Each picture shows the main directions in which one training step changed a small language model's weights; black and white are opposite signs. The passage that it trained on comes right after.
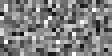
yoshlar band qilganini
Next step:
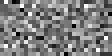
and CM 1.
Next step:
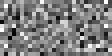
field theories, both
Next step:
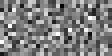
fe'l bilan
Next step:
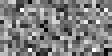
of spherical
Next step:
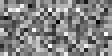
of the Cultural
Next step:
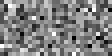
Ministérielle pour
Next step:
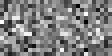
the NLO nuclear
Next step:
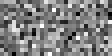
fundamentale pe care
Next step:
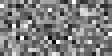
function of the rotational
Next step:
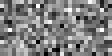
associated with a normal
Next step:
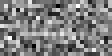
uchun imkoniyat yaratish kerak.
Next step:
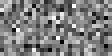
\li was prepared
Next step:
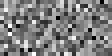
for the calculation of the
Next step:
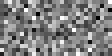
OILA –
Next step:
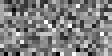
also very important for a
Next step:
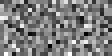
one. Note also that
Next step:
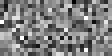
the form of gravitational
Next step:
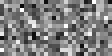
consolidando con el
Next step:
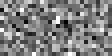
its measured reflectivity
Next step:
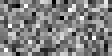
to He II. Figure
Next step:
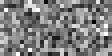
percreta (за
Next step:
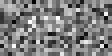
ongida umr
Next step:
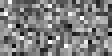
has been looked
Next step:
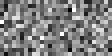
the $B$ field
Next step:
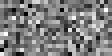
the extinction curves
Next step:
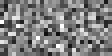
the hyperbolic lattice
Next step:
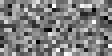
BUSI category
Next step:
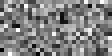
relação a tecnologia de
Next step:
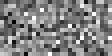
personale ale
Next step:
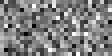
fast and slow
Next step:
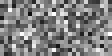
для человека не
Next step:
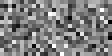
которым были
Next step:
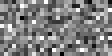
Fog architectures
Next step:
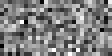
Las etapas
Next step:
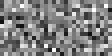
examines the current situation
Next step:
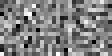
Lipschitz coefficient
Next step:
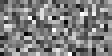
Reliability estimation
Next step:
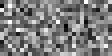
high bandwidth optical
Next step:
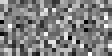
integral can be calculated
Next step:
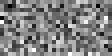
at large $\mu$.
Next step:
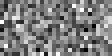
the upper right. The
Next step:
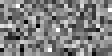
analisar as
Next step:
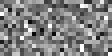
9 Rasm asosida
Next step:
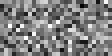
a ausência dos
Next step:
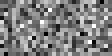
of the spin vector operator
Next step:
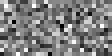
\eta$. We use
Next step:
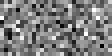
Однако все
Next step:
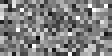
результаты только к
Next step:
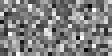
we first consider the
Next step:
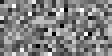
и практика,
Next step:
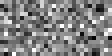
билан ажралиб
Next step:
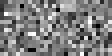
train each model with
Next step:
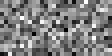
that contribute to this
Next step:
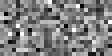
de conflitos
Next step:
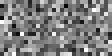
балл оценки
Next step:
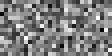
decay, not only the
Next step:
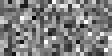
El Triunfo
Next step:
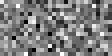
generalizar el
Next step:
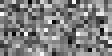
is analysed by
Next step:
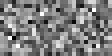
Social networks can become
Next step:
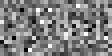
by HE's
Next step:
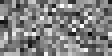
та ригелі
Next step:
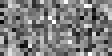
appropriate {\it
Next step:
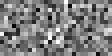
versus wavelength,
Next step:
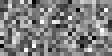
of the gravitino which
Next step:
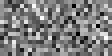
conmutación de
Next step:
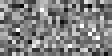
valor de este está
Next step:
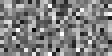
because we observed the source
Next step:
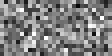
found for Coma and
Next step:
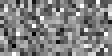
o'qituvchi va
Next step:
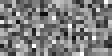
concepts “life
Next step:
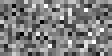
constant particle spacing
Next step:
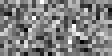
permanente dos
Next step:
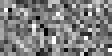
display, respectively,
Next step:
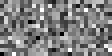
volume $V$ due
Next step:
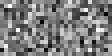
is invariant under interchange
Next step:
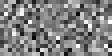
da International Commission on
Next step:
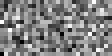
the target are initialized
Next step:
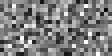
of nitrogen
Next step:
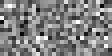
more precise sampling of
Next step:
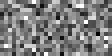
*Creation of
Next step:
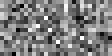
cette dimension. La
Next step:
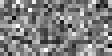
is easier to
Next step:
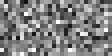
$ & Keck
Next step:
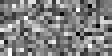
condições: i)
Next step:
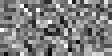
far such as information from
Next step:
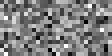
are illustrated. With
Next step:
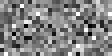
como recepción y
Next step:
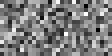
When the frequency spectrum is
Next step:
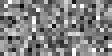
Brill ouin
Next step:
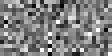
the Lorentz
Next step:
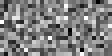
the linear growth of
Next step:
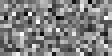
práticas. 1.
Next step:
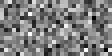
using computer simulations,
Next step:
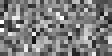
the ground state. This
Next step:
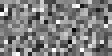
mm de largo
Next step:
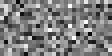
elementlari holatini
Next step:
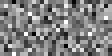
parameter indeed displays
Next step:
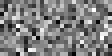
the boundary according to the
